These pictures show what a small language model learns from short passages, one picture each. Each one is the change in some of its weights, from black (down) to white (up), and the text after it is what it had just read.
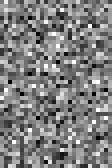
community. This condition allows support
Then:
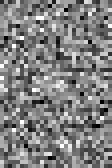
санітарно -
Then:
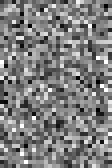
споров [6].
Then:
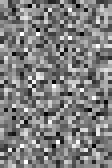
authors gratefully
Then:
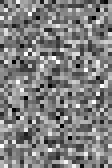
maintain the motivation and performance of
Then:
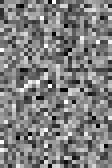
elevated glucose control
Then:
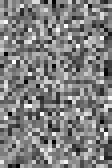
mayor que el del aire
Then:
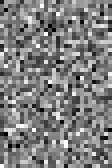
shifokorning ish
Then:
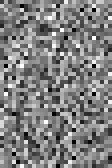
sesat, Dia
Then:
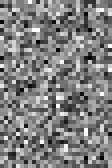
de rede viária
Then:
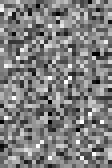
ser definível por outro
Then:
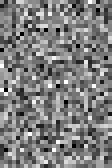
can lose a significant amount of
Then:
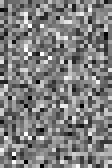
RELATO DE UNA
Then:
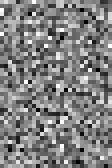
en la organización y solo el
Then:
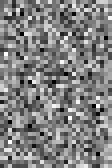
aksini topadi.
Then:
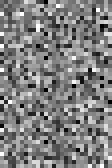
qismlari, rivojlantirish
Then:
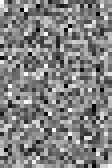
shakllanadi. Arab
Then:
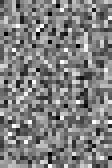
website. Visits come
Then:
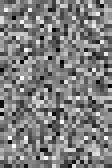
tamoyillari milliy
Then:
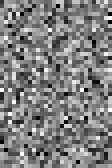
análisis 1. Figura
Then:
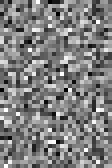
con un modelo de descripción
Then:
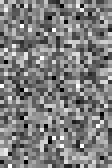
ушлаб тура
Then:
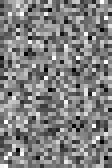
noteworthy: the
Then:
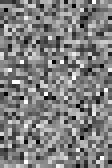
of frost resistance after
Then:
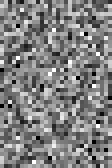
is, therefore, important to
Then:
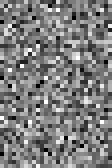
were willing to post and share
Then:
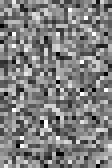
digues insubmersibles
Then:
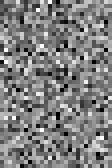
HRI), Tommi
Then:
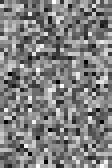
lack of universally applied
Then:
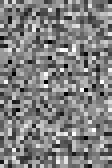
of an ideological standpoint.
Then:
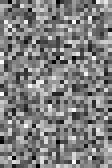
of an implant with
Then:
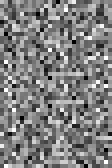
Treninglar, davra
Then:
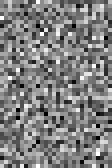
is en ten tweede dat
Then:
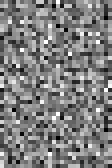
rivojlanishi" deb nomlangan
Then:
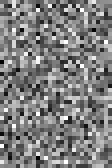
increased the power dissipation due
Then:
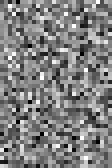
additional steps and changes are
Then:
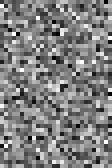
Various pixel-based
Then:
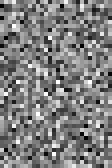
tais atropelos sem se
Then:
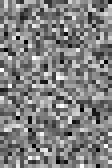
institute of standards and technology
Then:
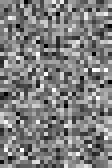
to convenience stores and directly
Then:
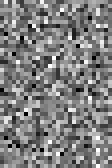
it means both, a unique
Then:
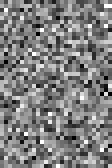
образовалась складка
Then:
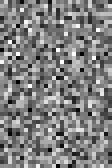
is full signatory member of
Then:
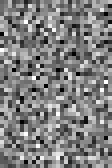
такого важливого
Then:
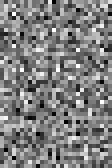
NiL_2 must have a
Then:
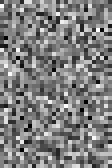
section) [7]. In single
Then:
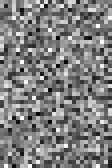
ochiqdagi 1
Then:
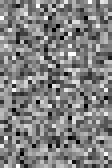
collected from weary and
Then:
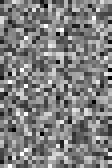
use of Fig. 2.
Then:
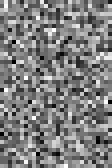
perform tasks effectively and
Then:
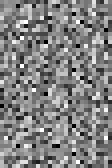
beautifully and
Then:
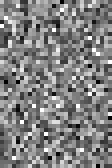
iodide that is formed,
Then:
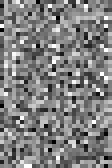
pastki tog‘dan
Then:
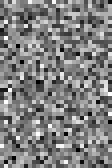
уровней управления,
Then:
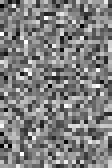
conflicto entre Israel y
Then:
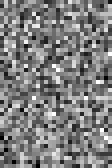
on populations living in
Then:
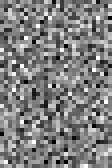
fiber sensor Fig. 6
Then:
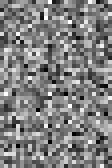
unele atribute ale
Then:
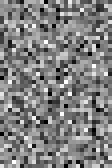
new research and methods faster than
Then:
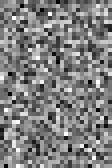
limbs, blindness,
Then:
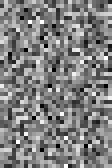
expand market access and maintain
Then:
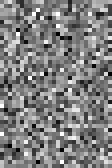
v) Collision resistance
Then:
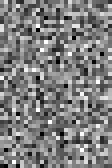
to charge the battery of
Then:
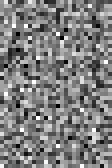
following format resources: -
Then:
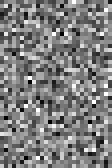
survey of pharmacy
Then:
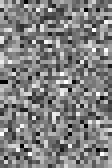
es promovida en cada
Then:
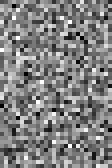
disminución de la
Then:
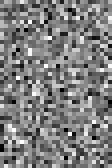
**Os tempos e os
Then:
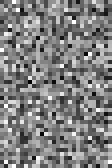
CTC, pH e
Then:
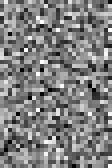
smart objects in the
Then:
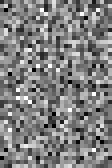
has designated 2023 as the Year
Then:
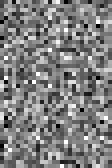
Kimlin MG,
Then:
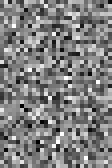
its place and status in
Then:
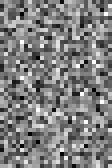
skills - most of the students do not
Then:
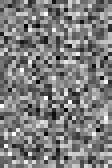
в мифологическое
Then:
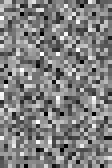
los cebadores directos y
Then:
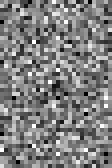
as a valuable gene
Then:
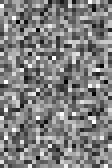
borish uchun zamin
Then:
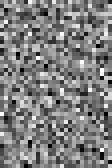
в этом произведении
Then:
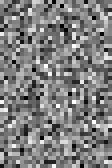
"customer credit of
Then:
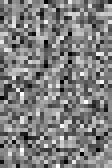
into account the principles and values
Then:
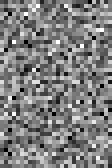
inductance of the
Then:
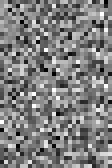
and flyback transformer
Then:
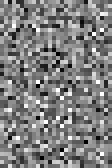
the people for discussion as well as
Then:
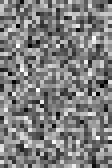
is not so visible. Students
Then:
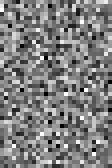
an estimated total population of
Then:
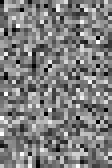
ўзи баҳолаш
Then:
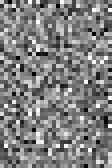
DPP Version 2
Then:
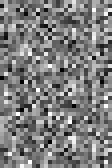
and A2000 cultivars
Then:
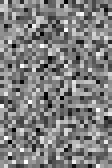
Based on the findings,
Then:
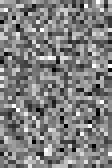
Ano I, Vol.
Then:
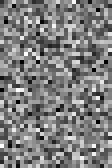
that were not accurate.
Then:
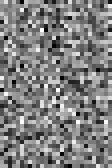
process with the calculated value of
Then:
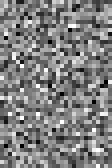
can develop under the influence of both local
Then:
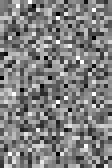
more unvaccinated
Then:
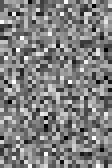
effects on our circulatory
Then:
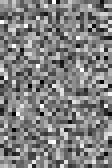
основе STEAM.
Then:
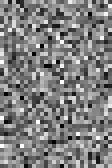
the scope of STORM
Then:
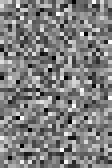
and Clinical Immunology*
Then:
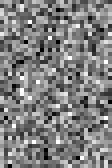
determinant of FDI Using
